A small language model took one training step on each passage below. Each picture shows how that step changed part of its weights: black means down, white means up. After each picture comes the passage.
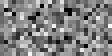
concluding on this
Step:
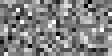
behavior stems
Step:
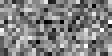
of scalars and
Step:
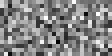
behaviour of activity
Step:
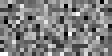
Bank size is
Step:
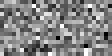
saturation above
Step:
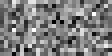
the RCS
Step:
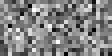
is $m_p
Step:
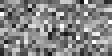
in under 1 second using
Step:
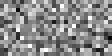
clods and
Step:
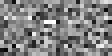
the children and
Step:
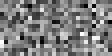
trunk; each
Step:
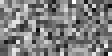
at the basis of
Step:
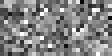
the right/left
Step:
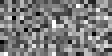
the integrand is
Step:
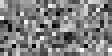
to conventional
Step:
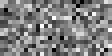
across the structure.
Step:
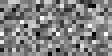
same reason, the
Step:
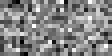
a motif which
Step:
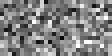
the optical path
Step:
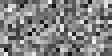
. Recall
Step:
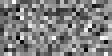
details on the sample
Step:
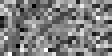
the test bench
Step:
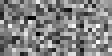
the interstellar
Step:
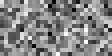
of service quality in
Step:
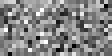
in which measurements have
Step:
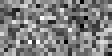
the black hole
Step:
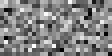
changes that occur during
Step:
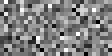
respectively. We call
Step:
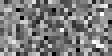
emanate from a
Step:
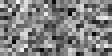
the space of the
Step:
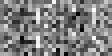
- \omega t
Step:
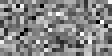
much their work.
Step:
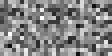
the presence of
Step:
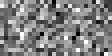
of the experiment was
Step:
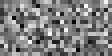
small, as it is
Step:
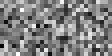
will be more internal
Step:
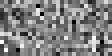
these, 53
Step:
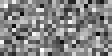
results depicted in
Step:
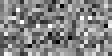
way to combat
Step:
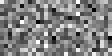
2 Kartal
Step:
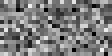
other companies,
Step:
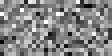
to modern and
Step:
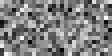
and the use of
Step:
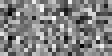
final result for the
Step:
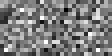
difference was observed in
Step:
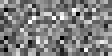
reported that they
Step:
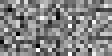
we would like to
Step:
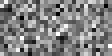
can be used to
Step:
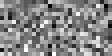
cloud (Figure
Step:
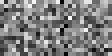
relation to the
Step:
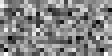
layer, network
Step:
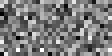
are included in
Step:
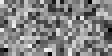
of the area and related
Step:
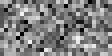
generality. Let
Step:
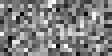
a result, patients
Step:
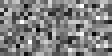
the map at
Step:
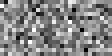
new European
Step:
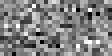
detailed flood
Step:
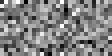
collision system will be
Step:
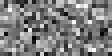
measured. The values
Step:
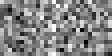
presence with increasing
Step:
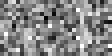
color) and
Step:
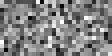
and stroke
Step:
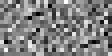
to ceiling
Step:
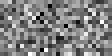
to $\alpha$.
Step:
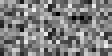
in the treatment
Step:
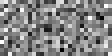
sky plane
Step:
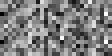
is to provide
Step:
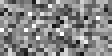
agreement with
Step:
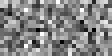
system with at least
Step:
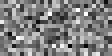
oil was more
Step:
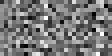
idea is to
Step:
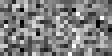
notion of space
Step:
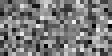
used very frequently
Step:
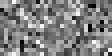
peak on the first
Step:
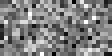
no & yes &
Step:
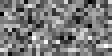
the wavepacket
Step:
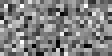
corresponding 1-st order
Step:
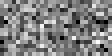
problem and thence
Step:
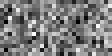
have been suggested
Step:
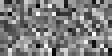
ranged from
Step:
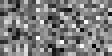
it became possible
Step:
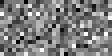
range $0<
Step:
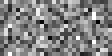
analyses using the
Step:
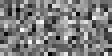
statistically useful
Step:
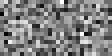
which causes the
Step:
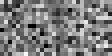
the robust
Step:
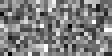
supervision, input
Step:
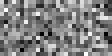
sensation of
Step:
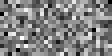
is free of any
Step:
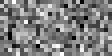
star + black
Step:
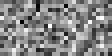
unit value of the
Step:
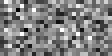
consists of a
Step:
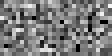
only Bessel function
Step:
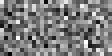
recorded in terms
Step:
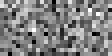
of the BEC
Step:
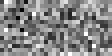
code for training
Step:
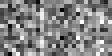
low temperature is due to
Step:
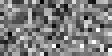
are always
